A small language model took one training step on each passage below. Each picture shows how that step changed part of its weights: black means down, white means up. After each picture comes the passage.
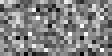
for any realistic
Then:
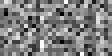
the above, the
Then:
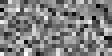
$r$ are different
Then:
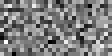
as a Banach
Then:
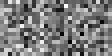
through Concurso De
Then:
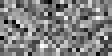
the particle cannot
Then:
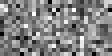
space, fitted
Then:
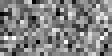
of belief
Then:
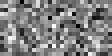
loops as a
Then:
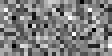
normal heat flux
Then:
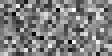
in the plane
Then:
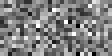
adapted solutions
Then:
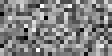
the allowable rank
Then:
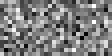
under uncertainty
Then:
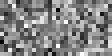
thanks to the previous
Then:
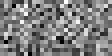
what follows, the
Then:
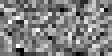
equivalent to a
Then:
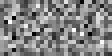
the primary
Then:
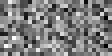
difference remains
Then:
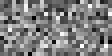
the isotopy
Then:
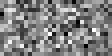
important to
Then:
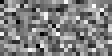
are in $S$
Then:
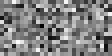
by $Z_{\boldsymbol
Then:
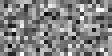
Institute of
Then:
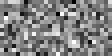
magnetic field within
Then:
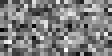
clearly from
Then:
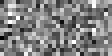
is an increasing
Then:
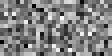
magnetic field plane
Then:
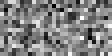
Asmus constantly
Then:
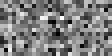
the one expected by
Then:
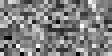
parameters are also determined
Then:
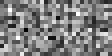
zero. In total,
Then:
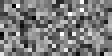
mean escape measure
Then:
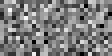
The sets of
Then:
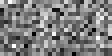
the radial wave function
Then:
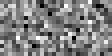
\otimes a$ for
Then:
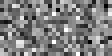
To understand this
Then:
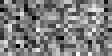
also cover other
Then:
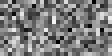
integrate the
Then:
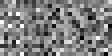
&\mbox{ in }
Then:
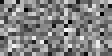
but rather a
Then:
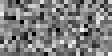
the Lagrange
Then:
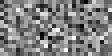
and $D \cap
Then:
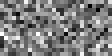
at the lead-end
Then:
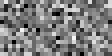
(i) and
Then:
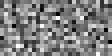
with its approximate
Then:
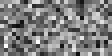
identical lossless
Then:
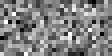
is a~new
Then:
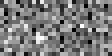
By definition,
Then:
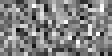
waves over a
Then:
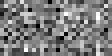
such that the graph
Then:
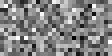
and all permutations
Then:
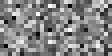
but suppressed due
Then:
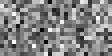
benefits from
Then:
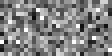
+ \gamma =
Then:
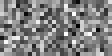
and representations,
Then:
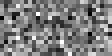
found. The latter
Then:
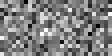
the simulation size.
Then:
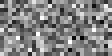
or, from more general
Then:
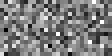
the following central
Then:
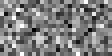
Physics, The
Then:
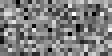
demonstrating that
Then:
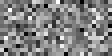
negative if
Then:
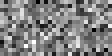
deformation of the
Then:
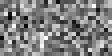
of the canonical
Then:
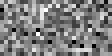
of the $\rho$
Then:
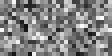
check for
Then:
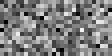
class 1 IR case
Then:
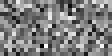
the readout time
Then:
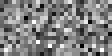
potential constants.
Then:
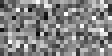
appendix giving
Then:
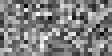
of the month,
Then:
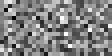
differs from the
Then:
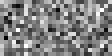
of the nodal
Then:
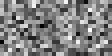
goes to a
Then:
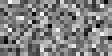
our approach, the
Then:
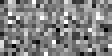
remarking that the
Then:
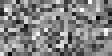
centroid as the
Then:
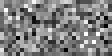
was measured at
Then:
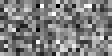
marked state with
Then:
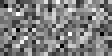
a dynamical
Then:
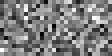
set of the form $$
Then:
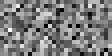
the fact that in a
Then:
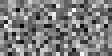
It is sometimes more
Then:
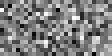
with $z\neq
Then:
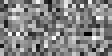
from 2, then every
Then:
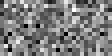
we obtain that the
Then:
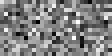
as usual.
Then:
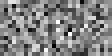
However, there exists a
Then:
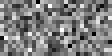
at the zeros
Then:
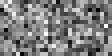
any $v\in
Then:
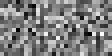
system dynamics over
